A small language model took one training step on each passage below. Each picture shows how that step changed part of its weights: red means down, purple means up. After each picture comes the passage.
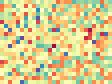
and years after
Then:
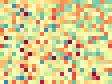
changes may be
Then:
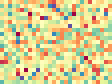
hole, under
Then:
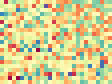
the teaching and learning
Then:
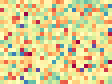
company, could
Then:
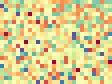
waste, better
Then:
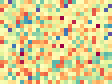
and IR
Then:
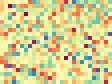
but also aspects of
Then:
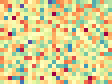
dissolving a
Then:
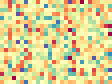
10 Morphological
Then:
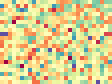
goods such as
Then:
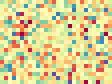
communicate with his
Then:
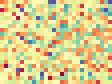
competitively acquired
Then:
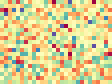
by Wholin
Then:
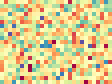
generated by axial
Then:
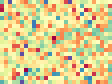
culturally, not
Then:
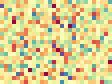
England, where
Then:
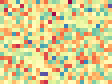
practical difficulties
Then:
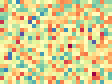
to the improvement of
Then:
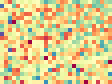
seen in Table
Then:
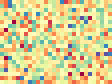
between the two variables
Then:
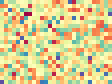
affects more than
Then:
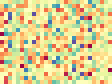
α β
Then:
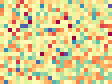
Wang et
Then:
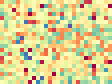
bands have been
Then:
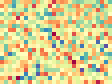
of traffic and
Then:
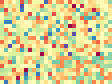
and SOD levels
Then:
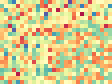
of Belo
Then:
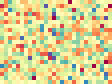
peer reviews
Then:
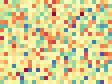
in regional schools,
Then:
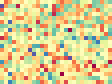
necessary to achieve maximum
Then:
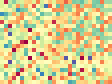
the process of
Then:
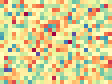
processes involved in the
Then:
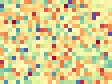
with God.
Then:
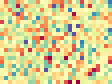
1. Chemical
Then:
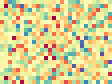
data reported in the
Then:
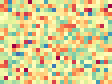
technology that is
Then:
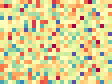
winds located
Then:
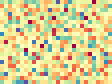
contaminated water
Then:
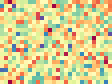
uncertain nature of the
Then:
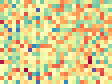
and to meet the
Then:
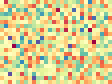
in the thickness
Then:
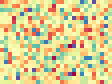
a serious
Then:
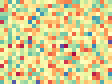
to complete the
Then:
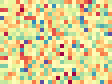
rationale for
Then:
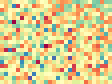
needed to conduct
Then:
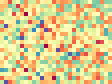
be due to the
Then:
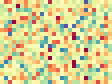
best interest of the
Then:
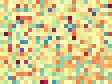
best known for the
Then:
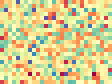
to deliver sustainable
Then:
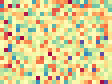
incidence was found
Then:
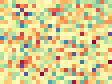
familiar when
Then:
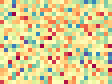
show a considerable
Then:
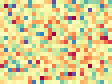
review a questionnaire
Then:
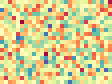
this introduction
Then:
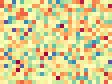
TPS. By
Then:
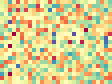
for univalent
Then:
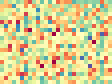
and its related
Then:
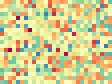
of social and
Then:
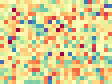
rolling and
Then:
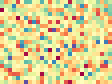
linear rise
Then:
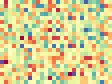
a previous history of
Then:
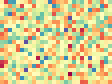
during the different
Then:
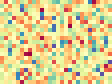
many consistencies between
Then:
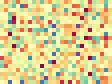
error rates (Table
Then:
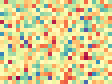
the transaction and
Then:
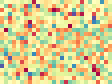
that humans
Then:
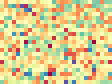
information and communication technologies
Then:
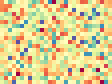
were used. The
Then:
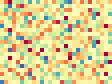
Russian war
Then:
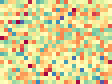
must be followed and
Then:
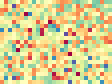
techniques which is used
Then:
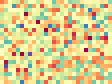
communities in public
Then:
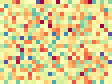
Efficiency in
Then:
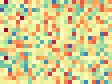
in improving the function
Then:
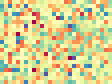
this same construction process
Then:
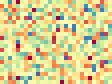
specialist and the
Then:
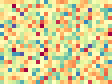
assumption, or
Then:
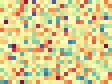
Survey of
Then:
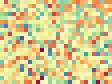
in terms of
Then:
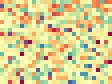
alternative source of
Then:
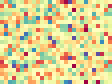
and creating approaches
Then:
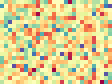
store room
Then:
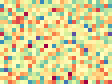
line with the
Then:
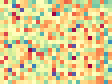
highly variable among
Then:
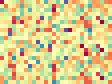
Prevention of
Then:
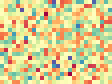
are unknown
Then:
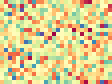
through which a
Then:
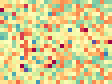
we see a
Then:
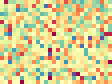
the sustainable transition of
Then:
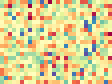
cover concrete
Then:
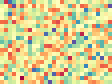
including the introduction
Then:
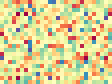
re-use and
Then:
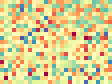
risk associated with
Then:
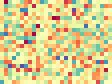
such that at
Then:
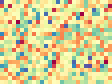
content and language integrated
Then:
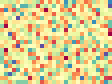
six packaging
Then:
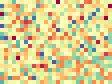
+ Hexane
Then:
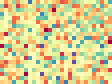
primary purpose of this
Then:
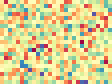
in integrating multiple
